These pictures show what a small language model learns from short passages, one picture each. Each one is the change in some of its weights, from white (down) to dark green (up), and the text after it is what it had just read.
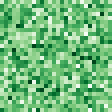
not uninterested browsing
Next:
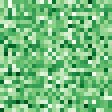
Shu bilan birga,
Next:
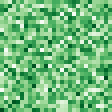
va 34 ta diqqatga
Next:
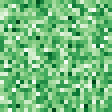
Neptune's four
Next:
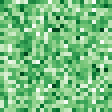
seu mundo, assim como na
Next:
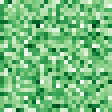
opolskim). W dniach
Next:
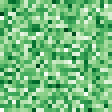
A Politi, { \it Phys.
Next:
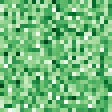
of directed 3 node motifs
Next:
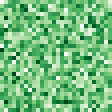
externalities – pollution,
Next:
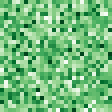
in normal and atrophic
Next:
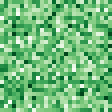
subjected to a transverse
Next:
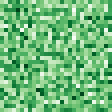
may again be understood as a
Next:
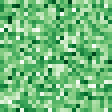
la capacidad de absorber
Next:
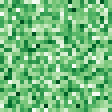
или связаны с
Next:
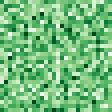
aplicadas al sector 4,20 6
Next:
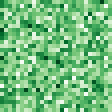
dos cidadãos na definição das
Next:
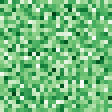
change with time, the part of the
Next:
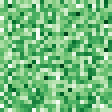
квест-комнаты и
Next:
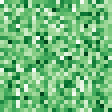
our first four galaxies
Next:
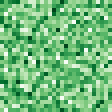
de monétisation directe
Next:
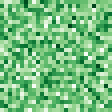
detected in the ASKAP
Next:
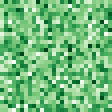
in section 3. Results are
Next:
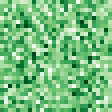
eurocêntricas do
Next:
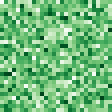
inversiyaning tatbiqi
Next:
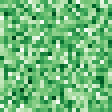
effect size parameter $\beta$}
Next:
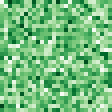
Palmares – FCP e
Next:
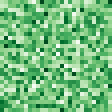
high $x_\gamma^{obs}$ is
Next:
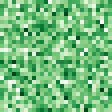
и разработок, за
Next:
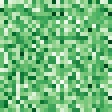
elements. In the first study, the
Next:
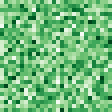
columns on the left. In
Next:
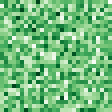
and platelets and implications for
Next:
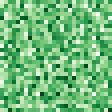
effective lumped element representation
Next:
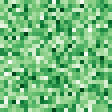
4.4 Übernimmt
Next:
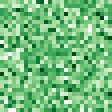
the Mg/LiF surface
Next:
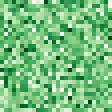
включають понад 20
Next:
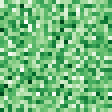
both the reducing power of the
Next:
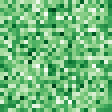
function with uniform particle density by the
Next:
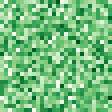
\Eq{rge} are the same
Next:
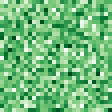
and in real time. Field tests
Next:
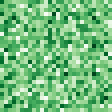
minhas *trends* na,
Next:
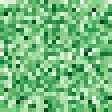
with $A=3$ nuclei
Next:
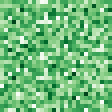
type IIB theory on an
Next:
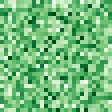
solution (\ref{Bessapp})
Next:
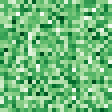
star operation on differential forms
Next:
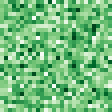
calculations is parameterized by means of
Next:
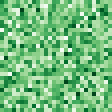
a large VEV during inflation
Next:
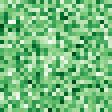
be naturally attributed to
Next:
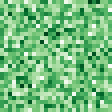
while others adopted a more
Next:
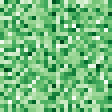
for a range of values of the coupling
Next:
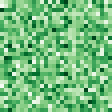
Kasbiy musiqani
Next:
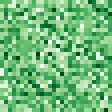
relation between local polar order and
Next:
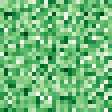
self-energy functions
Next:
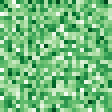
que dedicador”, isto
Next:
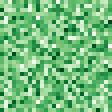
communautés (celles de
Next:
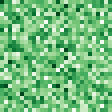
ее лирики не в
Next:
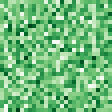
to the real estate market,
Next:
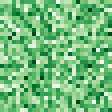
uzun bir dönemi
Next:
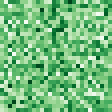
habitat destruction under consideration
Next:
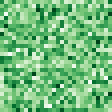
is higher if the data are complete
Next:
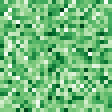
tradução de Sérgio
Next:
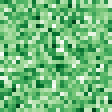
24. *Technology
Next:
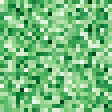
nota 160). Además,
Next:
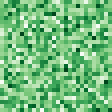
existing ADS testers
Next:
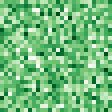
Exchange Software
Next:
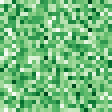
g'oyalar u yoki bu
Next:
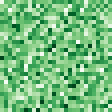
measurements and modeling of light
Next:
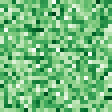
баланс між
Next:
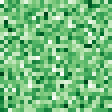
the solenoid is replaced
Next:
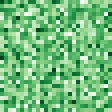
in front of us implying that
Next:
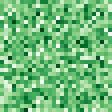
har tomonlama
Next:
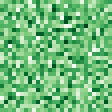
the number of partitions, are important
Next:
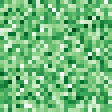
$T_C$ likely
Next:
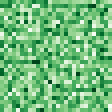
aparición de «los considerables
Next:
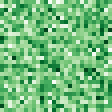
this paper, we present a
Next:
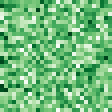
shifosi» (Qayta
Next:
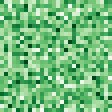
acceptance and use of the
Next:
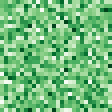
адвокатуры в
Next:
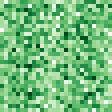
darajalari bo`yicha
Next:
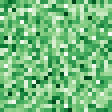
We plug this into Equation
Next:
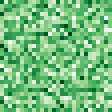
ТБ обусловлен
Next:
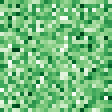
Gonzalez, L.
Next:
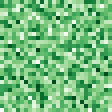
in tutta Italia,
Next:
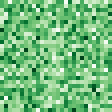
Лошук ва
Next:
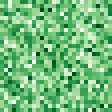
therapeutic resource that
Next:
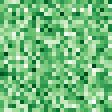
os dias. Espero que se
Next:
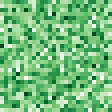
expect $\Dbar$ to decay
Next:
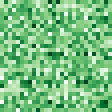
for Space Science,
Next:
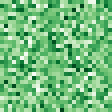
\ointop dz z
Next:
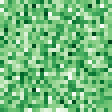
selected. analysis of athletes
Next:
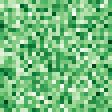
used to get the best fit are
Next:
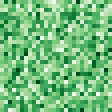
los siglos II-I
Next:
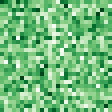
the foreground removal analysis for
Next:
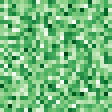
trascender el conocimiento
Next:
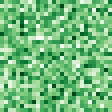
axis of the projected
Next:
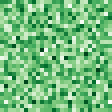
content of essential oil in the
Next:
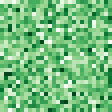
ni McLuhan
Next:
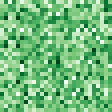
perceptible deviations,
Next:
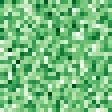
of activity of the industrial
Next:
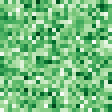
az adófizetők
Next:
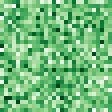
conduction electrons. After the
